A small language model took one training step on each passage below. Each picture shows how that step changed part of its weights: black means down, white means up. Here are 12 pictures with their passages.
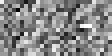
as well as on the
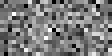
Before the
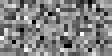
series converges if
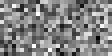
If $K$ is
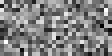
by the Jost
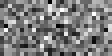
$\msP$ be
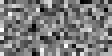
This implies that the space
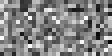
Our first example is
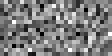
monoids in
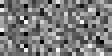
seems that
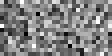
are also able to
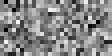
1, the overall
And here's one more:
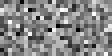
$\graph$ lies
